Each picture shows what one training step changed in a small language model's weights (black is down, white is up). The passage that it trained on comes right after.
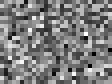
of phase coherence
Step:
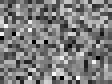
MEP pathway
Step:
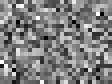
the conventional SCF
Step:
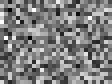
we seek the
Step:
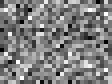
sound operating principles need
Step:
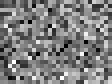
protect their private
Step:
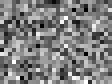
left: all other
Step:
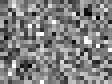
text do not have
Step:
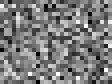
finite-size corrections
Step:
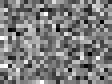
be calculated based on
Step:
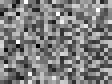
to get a vector
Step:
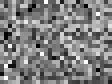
46 course
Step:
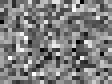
diagrams of interacting
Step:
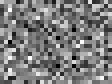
the datasets are listed
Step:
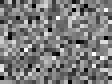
follows a fractal
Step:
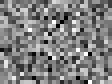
Zone. –
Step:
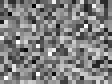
spectral function studied on
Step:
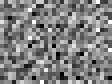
proposed framework allows us
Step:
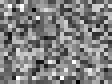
the shape of the
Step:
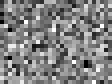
company performance using two
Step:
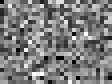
into context of good
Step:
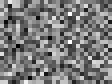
can be written as
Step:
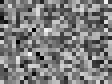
collaboration in any
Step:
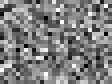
New inscriptions
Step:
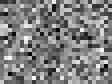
observations have a beam
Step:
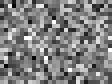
acquired from
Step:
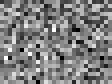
to answer spatial
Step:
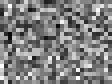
the two stars and
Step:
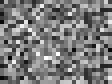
useful in future
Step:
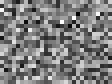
by the ability of
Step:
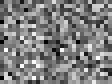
equilibrium star is
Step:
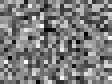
of two such Gaussian
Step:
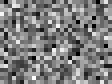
relative to men,
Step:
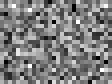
the specimen
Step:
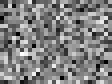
reports the distribution of
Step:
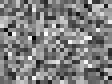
for estimating the
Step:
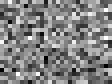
Such an approximation is
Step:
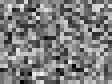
the width of the
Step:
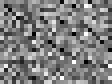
As is evident in
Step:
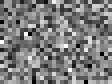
lattice site for a
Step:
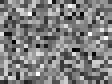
I. Introduction
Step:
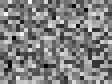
the helically ordered
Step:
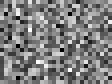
can easily give the
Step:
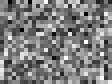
ionisation code and
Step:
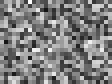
within the platform.
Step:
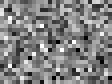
$Q$ should
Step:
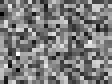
across the entire score
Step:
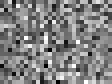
Brussels 23
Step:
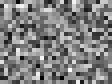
the original consent
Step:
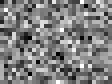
agreements do not
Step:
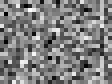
days in field
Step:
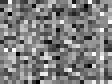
surface is a major
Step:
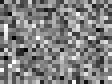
its capacity to boost
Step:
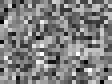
vertices of the
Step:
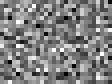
western way
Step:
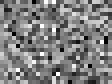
each data point.
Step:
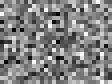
area arising from
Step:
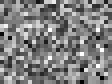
data fidelity and
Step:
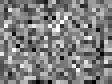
surrounding environment. In
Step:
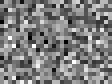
argument for retaining
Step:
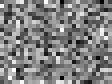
to the collective order
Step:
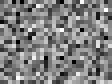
case depends on an
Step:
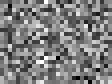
we study the
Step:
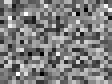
layers, first with
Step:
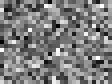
and climatic conditions
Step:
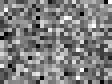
session by
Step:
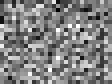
characteristics and patterns
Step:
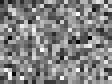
considerable emotional
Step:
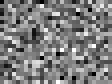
mechanism to greatly
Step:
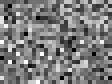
Gnat is a
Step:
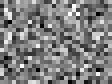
the subliminal
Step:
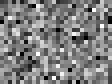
direction are in fact
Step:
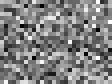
developed a novel deep
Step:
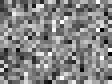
spans a range
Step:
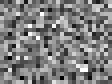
as pointed out
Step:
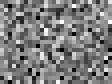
is an important criterion
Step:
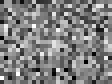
band energy expression
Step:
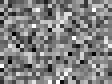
density. Other light
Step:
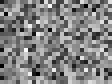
proofs are performed
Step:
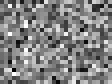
investigators such as
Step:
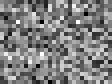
Tourism Department at
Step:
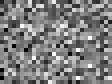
provide concepts that are
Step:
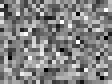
that fishing is
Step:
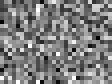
childhood play a
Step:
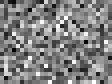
illustrations. To
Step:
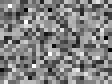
analyse such data
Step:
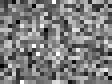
plot some qualitative characteristics
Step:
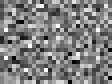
generally increase with protein
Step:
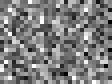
discretized by
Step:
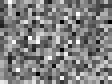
an X-cut
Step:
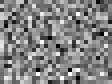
$\gamma$ as
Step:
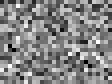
generations to meet
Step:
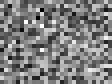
one of the
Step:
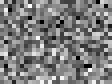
at late times into
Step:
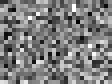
specimens were
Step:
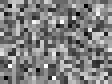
for the past
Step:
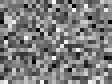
five levels represent a
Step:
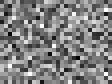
one needs to
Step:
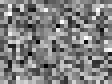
the excitation structure of
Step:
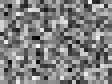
in the framework of
